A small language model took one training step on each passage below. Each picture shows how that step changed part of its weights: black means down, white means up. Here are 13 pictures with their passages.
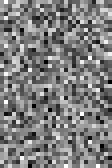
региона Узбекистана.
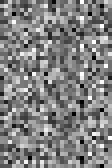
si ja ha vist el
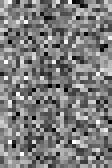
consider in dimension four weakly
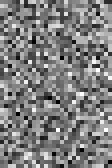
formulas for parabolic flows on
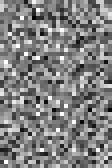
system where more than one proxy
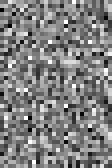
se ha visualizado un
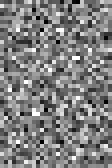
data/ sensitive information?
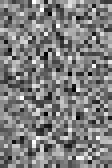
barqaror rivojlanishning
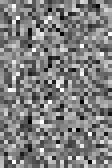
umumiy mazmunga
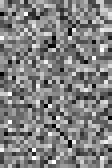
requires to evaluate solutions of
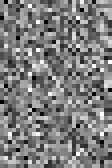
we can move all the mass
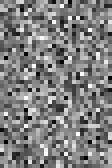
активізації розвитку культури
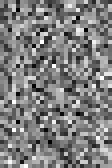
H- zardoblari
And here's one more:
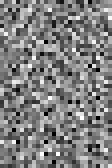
semicontinuity of
